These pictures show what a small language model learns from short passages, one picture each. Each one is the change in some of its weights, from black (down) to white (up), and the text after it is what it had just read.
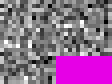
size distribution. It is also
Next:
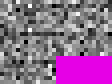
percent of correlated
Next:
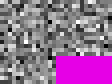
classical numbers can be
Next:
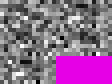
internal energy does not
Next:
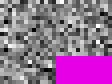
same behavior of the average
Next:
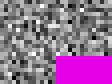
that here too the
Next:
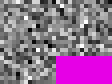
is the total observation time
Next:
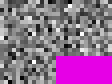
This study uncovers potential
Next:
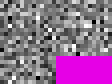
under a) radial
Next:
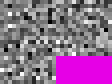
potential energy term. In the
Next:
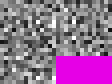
the ideal 3R
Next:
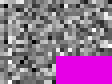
of matter as well as
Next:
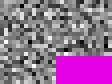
model. Using these
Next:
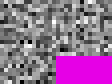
the environment can
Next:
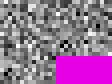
to extend first this
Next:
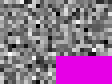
after the measurement.
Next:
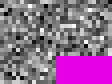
wave-function or
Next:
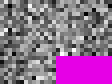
there was any source from
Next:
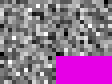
& \ddots &
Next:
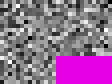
shifts for quantum
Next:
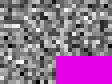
wave function does not have to
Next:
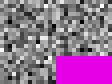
where they are transferred
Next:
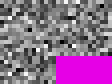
action in the 4D
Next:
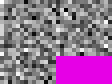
An expansion of
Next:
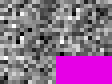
evolution of the atomic
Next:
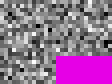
this context, our proposed
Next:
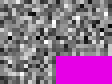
the starting point of the
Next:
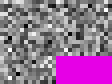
to half of the
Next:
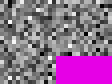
pentaquarks in
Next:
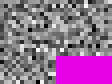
terms of the model, the
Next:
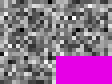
Theoretical Physics,
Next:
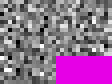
agreement with the
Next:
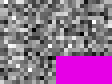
of the maximum of the
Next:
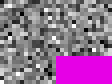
models is the absence of
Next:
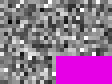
be monitored
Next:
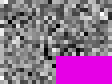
WORK In order
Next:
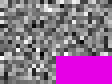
at a time. The
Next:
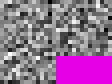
L. Minh,
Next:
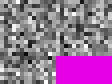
limit as finite numerical
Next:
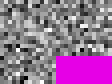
whether the local or
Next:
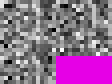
DW UMa
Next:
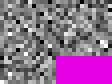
zeroth order equation.
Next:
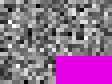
apply a correction to
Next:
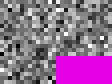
influence of different parameters
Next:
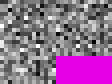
standardizing by
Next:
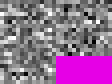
propose an approach
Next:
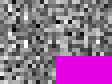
from the normal phase to
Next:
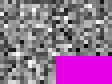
this category
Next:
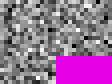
simulation data for the
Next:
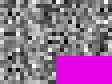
valid at other
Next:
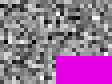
three} physical systems as
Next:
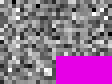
necessary in order
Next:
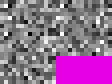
\item Operate
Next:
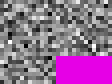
or with $1.9
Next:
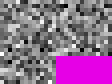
relationship between the
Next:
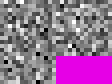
and minor axes
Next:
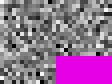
In contrast, our
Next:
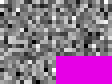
galaxy as a
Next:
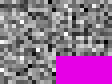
been realized for the
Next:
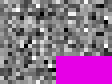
insufficient context
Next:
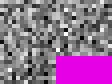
shape from other
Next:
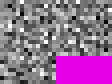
\end{equation} where
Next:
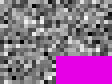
gravitational constraint
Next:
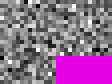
due to the temperature dependence
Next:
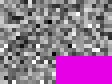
users, so that they
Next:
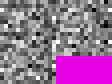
account for the
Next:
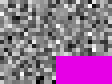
setting refers to the
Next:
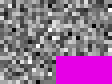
Network, which is
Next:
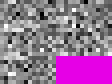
for quantification of the
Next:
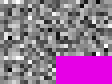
for the effect of initial state
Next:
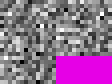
by its emphasis
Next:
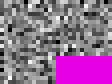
For more details about
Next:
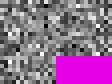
large-$N$ limit,
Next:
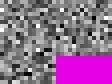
in-spiral time
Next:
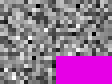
allow further mixing of
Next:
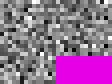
conformal weights
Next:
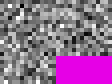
an alternative
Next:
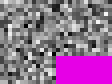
the rotating frame of
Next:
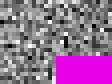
of the same suit in
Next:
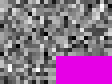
first large-scale
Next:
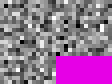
strain in different parts
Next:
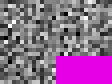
we (i) shift
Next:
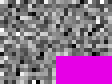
single photon (Fig.
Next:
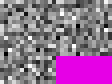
of generic chiral
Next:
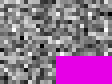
is an estimate of the
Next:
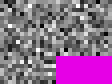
(ends). Since
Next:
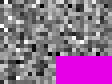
to observe a
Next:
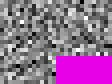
then can be written
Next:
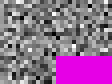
for small transversal
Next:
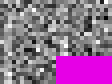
relative to the bands
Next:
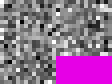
CPW. The
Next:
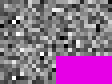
emission line features can
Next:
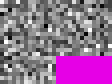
small molecules under
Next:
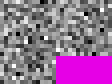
is found using the symmetry and
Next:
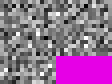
randomly generated
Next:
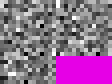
a consequence of
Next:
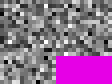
and redshift space.
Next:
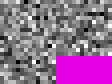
find the interesting
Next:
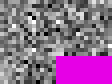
function modified by
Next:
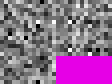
the case (a),
